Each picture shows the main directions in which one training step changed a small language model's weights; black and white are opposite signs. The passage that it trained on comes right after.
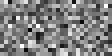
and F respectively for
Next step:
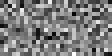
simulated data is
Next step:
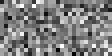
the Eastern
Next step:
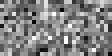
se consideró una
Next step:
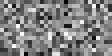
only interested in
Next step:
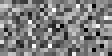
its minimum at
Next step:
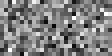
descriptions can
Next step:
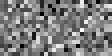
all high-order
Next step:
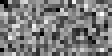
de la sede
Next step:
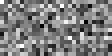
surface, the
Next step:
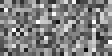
case of NMR
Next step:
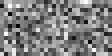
are no visible
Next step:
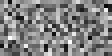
are long duration
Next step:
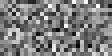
in part by the
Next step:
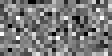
can make
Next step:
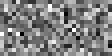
a reduction of
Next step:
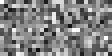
de los pesos
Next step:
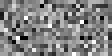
The saturation
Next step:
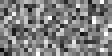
belonging to this
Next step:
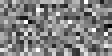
single point for a
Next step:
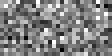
após a
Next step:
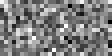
de la actual
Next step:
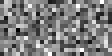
significative amount
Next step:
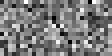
focos de
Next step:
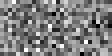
inferiores a
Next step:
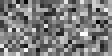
Singh P.,
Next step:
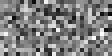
: x \in
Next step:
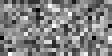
track has been
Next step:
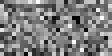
can be measured by
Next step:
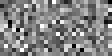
collapse of
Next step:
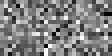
education, and
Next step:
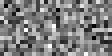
La Ley
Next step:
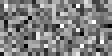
A crucial
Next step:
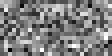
la aplicación del
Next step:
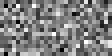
potential, while for
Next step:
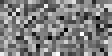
the functional properties
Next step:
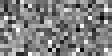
que todos los
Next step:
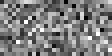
in the model with potential
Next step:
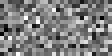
« Règles
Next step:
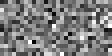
inferite da
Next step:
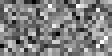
is related to
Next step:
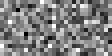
breaking point
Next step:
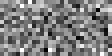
based systems
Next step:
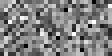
of an LSS
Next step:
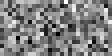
are different to each
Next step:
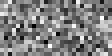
que forem
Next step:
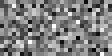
quite fast for
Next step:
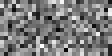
operating in seven
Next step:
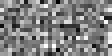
e discutimos
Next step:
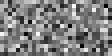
are denoted as
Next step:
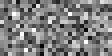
specially for the
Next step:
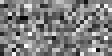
the existing
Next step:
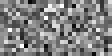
as seen in the
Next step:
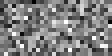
is not always
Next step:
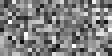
one thing, there
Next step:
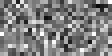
processing of their
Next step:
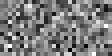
a spring was
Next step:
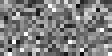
is this higher level
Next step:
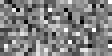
professores e
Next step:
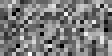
prevent the
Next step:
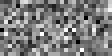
in real case a
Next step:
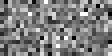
masalasi ham
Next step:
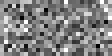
for other orbital
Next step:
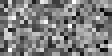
descriptions of
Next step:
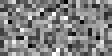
a magnetic density
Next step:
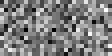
rate of change
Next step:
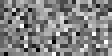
a criação de
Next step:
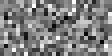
para obtener
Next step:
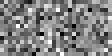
only occur through
